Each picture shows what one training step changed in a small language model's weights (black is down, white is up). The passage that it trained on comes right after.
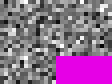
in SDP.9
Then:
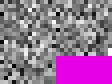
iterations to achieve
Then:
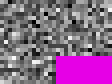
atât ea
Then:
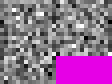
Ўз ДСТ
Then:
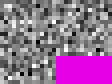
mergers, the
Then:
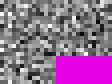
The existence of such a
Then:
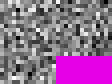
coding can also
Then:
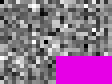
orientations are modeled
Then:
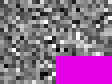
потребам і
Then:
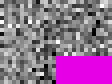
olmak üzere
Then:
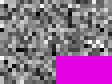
problem is reminiscent
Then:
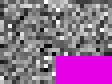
Ularning bir qismi
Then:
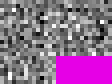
charge and cosmological constant, for
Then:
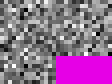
political terror*.
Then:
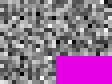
(start) at
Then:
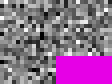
no pertenece,
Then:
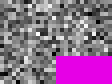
of Education*,
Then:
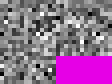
also bilateral. On
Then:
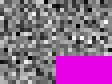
links digitais
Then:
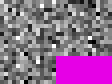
e crenças
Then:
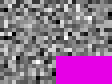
ошибки и
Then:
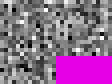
and for the related analysis of
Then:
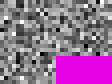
Individuals are
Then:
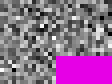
нагрузка в
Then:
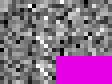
supreme pentru
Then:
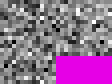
doença, de
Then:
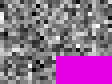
one can define correlators of
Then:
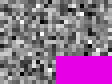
be possible that the numerical
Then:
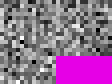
Martínez et
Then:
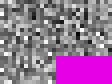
increase less than it would
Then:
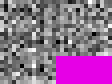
given by $M$, and
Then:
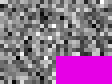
In this case matter necessary
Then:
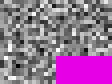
Using symmetry, we
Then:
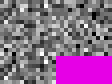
a particular sector of the theory
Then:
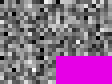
transitions are indicative of
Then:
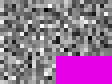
why it’s so
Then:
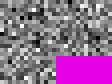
all the members of the
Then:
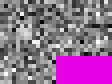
of Theoretical Computer
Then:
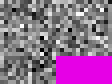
changing collisions of
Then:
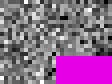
san'at va
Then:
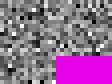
all the vectors from
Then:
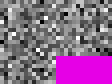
Paulo e
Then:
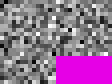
basal plasma
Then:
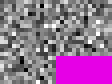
steps (defined
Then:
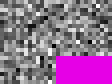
is to design an NN
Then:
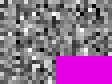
w.r.~to the
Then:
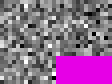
of the the W51
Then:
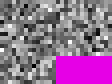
recuperada por
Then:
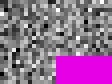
segments on either
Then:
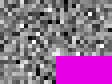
se habían dado
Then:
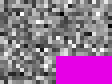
different grid points in
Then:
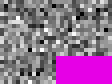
shows the phase structure on a
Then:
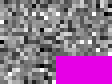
Prague Conference
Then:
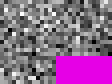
violența în
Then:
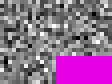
in a negative pressure effect which
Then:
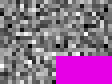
level, ProNet processes
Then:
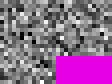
from KiDS
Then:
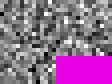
слова, ни
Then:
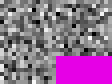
and non-verbal
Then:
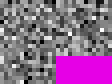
indivíduo sobre
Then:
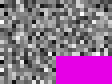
de build é realizado
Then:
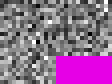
tecnologias de
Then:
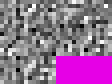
etadi, uning
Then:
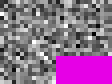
are the standard BK equations
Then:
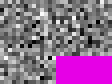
However, the approximate
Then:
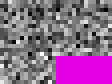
by the term ${\bf
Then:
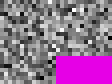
la propia comunidad,
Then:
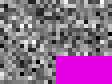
definition of the
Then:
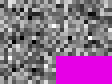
in both our understanding
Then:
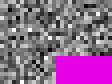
diciembre de
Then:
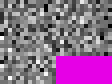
qanday umumiy
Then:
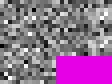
flow direction while iterating
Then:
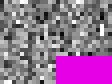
FFT indices:
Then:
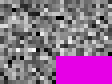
that provide the student with
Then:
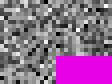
proyecto no se
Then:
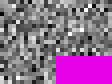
waiting for
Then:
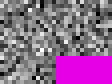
olib borgan
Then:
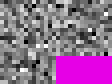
we argue that the
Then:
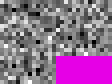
that a much better
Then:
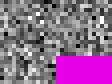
of the wire width.
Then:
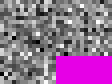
interpreted as having
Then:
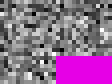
of 30 dB in measurements
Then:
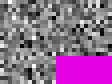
to exactly the same
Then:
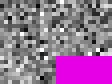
Dengan hasil alam
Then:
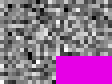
cliente, tanto em
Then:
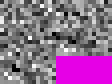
Because of these many
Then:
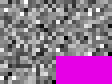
les besoins et le
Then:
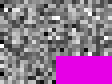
ya confiabas en
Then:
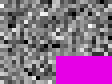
yang dimaksud
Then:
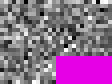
- Boțoc
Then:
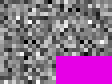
with weak interlayer magnetic
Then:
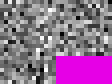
phase generated by resonant
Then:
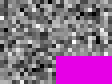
the $B\to
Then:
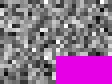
WI, USA)
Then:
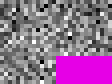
height of the porous
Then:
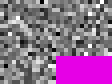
2 shows a single sample measured
